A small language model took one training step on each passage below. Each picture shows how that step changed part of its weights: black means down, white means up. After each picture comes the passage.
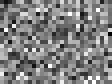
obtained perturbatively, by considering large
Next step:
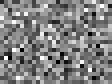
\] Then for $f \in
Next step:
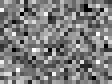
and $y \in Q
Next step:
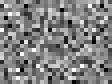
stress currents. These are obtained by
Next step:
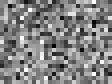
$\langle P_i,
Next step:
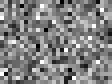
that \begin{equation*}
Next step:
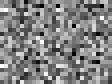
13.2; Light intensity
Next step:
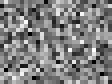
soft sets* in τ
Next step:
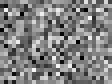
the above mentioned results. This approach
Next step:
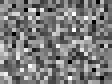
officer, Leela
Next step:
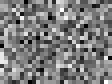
and $\cal{G}$ through
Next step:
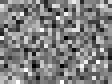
single} pulses if we allow
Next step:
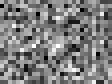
cost functional and the norm of the
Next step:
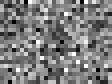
by some domains disorientation in
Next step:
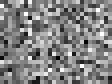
iteration. The ratio between these two
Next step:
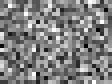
are sufficiently fast at the different
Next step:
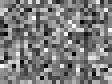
the carbon-hydrogen
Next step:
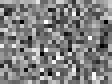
hadrons can interact
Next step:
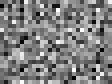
experiments. Significant relationships
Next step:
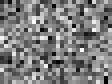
at negative energies. At this
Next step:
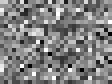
of the mass have been done in
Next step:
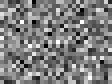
of the insulating resistance
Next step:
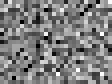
COSY correlations between
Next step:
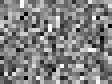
is energy conserving, for the
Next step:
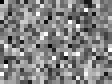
In any case, this level of
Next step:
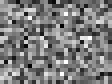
areas inside the Ambattur
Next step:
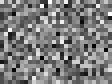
\Lambda^2 T_x
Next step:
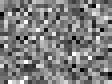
as members of society [1].
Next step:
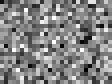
for integer values of $s$
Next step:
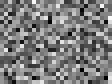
\in \RR, \eeq
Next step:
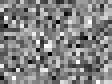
AS building construction projects have become
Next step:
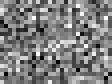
the floor operator.
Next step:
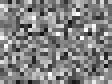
on all the features outperforms
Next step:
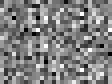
step, up to final time
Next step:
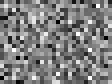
In this paper we will consider the
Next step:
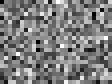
older version of their website;
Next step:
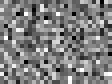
to missing data when 50\%
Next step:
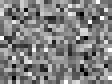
We demonstrate the advantages of the
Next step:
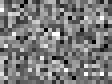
helpful as an alternative to several
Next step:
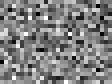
enters a cycle of skill
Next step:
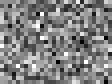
new modalities of power. But
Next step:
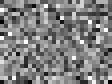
optimal controllers or conventional PID
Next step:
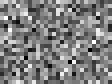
westermanni* from
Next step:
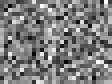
\Delta \lambda -s
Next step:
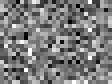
with national and international maternal health
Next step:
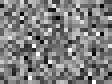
has 12 first neighbors
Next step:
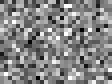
Let $A$ be a free
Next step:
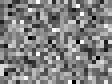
r_S$. The boundary
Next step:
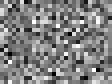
question, we present a new
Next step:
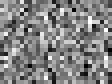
$G/K$ and hence
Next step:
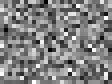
on non-commutative algebras]
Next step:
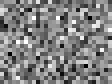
the dependence on $\tau$
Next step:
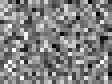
there is a maximal antichain
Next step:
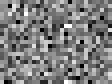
real consequences for people in their daily
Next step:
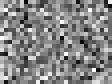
based on solving a system of three
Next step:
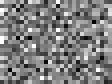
from the data (Fig.
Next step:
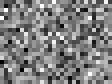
the general case. Namely,
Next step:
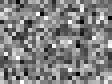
there exist a constant $\varepsilon
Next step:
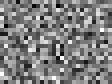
relevant project protocols for further
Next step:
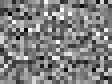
a variable step-size strategy from
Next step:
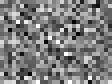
in a limited number of combinations due
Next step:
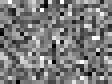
easily to save lives of
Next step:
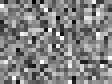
this case the QCP is
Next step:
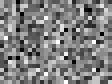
CBL lead to a variety
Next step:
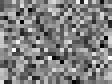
that the main (polar)
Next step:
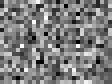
plays an important role in learning
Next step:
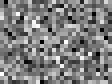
second-quantized Hamiltonian of
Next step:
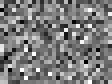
Capital Territory
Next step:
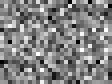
number. If the average degree is
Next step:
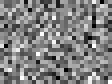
claim that $u\neq
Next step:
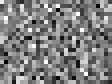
the "knee", a
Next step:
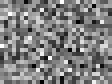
turned off then the allowed region
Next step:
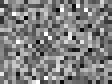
proportional to their distance in momentum space
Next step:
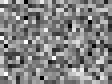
side of (\ref{sub})
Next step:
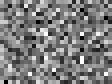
and\ \bibinfo {author}
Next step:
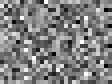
rapidly around the world, creating
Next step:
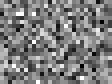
quantum and thermal fluctuations}}, \newblock
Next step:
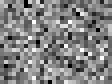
signals have better auto-correlation
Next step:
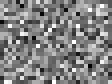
This paper is a review of
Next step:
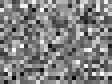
$A$ is an almost complete
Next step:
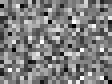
of removed nodes that results in
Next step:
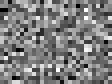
in the cipher text;
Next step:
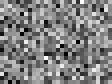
bases, respectively. \par
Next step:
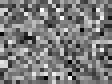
vehicles, or both. Multiple
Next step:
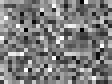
of chemical bonding, atomic
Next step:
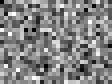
amounts of energy,
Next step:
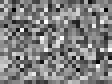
with the interatomic distance
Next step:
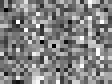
are often used for simplicity, not
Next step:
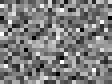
of our proposed pilot
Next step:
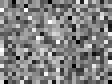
that, for the topic
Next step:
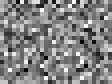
with small effect sizes of the risk
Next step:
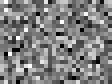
in terms of Wh/kg
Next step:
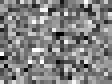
all non-positive. Moreover,
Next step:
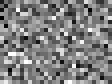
of foreign tourists visiting
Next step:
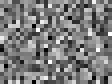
month, the 5th day.
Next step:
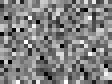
the municipality of
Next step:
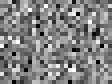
It has already been proved in
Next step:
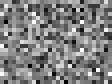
pumping geometry varies from
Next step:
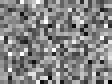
have that for each string of
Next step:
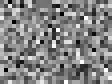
systems (using a subset of
